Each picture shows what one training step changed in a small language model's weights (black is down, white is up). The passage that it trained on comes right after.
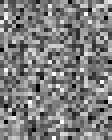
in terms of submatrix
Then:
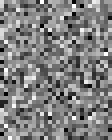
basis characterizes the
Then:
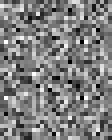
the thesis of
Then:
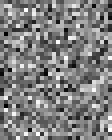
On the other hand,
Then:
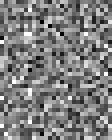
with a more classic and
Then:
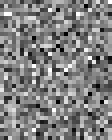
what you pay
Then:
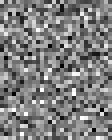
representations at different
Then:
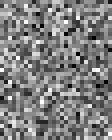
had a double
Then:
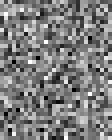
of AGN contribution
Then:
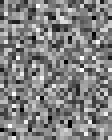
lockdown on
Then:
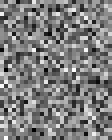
challenge for the
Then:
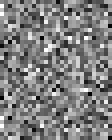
mostly at, or
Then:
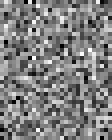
the intruder;
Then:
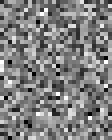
highly scalable geometric
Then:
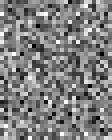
commonly made for
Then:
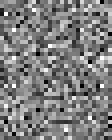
W. Liu,
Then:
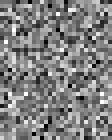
One should not be
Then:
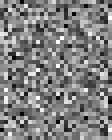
join of the
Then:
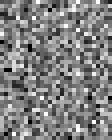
Due to the definition of
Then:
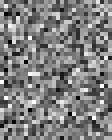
Large values occur
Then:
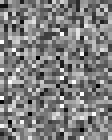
phase can be directly
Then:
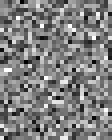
is called sometimes as
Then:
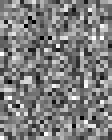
It was observed that, the
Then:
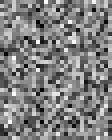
this note, we
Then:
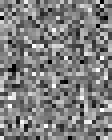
0$. From the
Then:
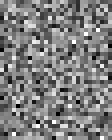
similar argument in the proof
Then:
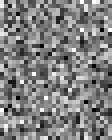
of which interlace,
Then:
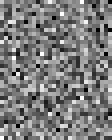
these relaxation rates
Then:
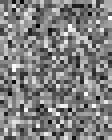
can perform surgery
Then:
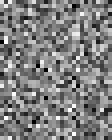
that $\dim(P)$
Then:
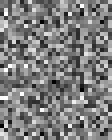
non-zero part of
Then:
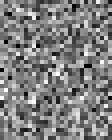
that {\bf $w$
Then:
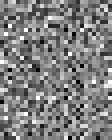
if $M$ has
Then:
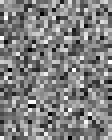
$u$ depends only
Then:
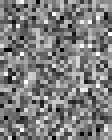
theorem in QFT}
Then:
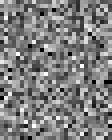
$f$ with respect to
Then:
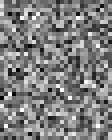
equivariant with respect
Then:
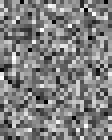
\& Machine
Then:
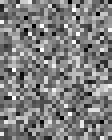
consider two primary
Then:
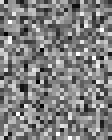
that the fewest
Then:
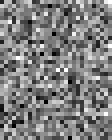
\ast (\Theta \circ
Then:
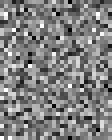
left the beam
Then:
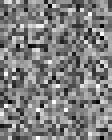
programmed in two
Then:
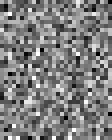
nous allons nous
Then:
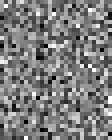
NM, FM,
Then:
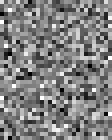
process is a Markov
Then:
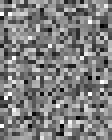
In this work, we present
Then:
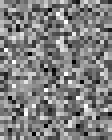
Tracking using
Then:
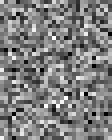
the interface, as well
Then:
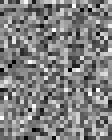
s_N \) for
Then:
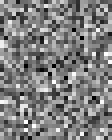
the same conditions $f :
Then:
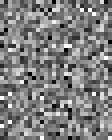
Note that the case
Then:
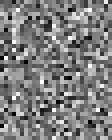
study numerical solution of
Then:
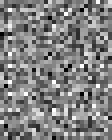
line marks the
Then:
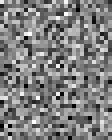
rotation of the central
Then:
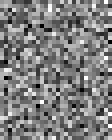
Since $\overline{G}
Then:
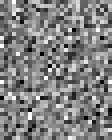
this choice depends on
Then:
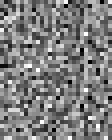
to each simple object
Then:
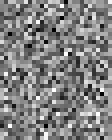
projected along the
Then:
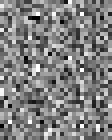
an orthogonal
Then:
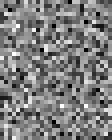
comparison with that
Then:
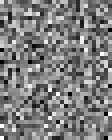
to right represent results using
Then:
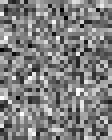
& Baade
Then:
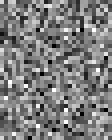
any local configuration
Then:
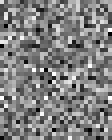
point of view an
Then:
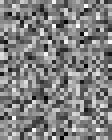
5) yields an
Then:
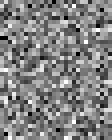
gas accretion
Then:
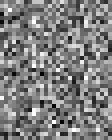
symmetries, a very
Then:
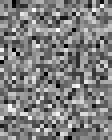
testing the models.
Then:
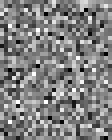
Theorem 0.1. Then
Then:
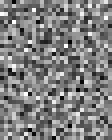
we still have that
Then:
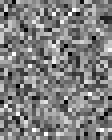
$\Lambda_c$ and
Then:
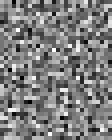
Similar to the result
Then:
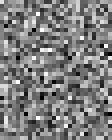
domains with $d =
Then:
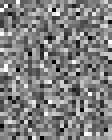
JEM (a)
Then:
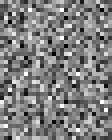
idempotents of
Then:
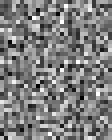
we reduce the overall
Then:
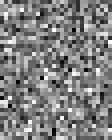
of the constants in
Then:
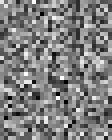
до $n$
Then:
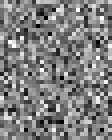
\beq \Delta
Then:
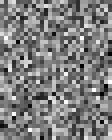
any $a\in
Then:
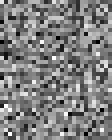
in the literature
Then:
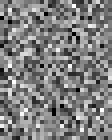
However, we determined
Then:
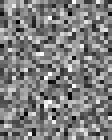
experiment, since then,
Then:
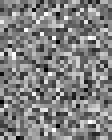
see chronology in
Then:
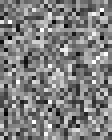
simulation arises because
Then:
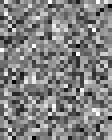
determinantal ideals
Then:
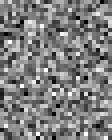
linearization results, here
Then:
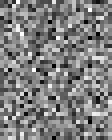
\et \bp For
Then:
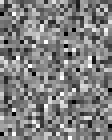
examples and reads
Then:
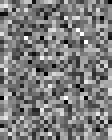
\geq 0 \quad
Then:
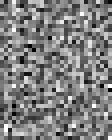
out that this constant,
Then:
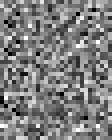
infinite subset of
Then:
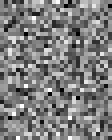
the others are different
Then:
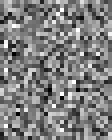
identity we have
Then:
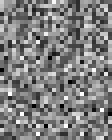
more than $1$
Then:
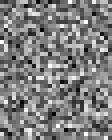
appear here}%
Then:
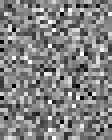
weight and width.
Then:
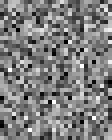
If $s\in
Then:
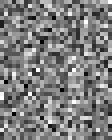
between images and text
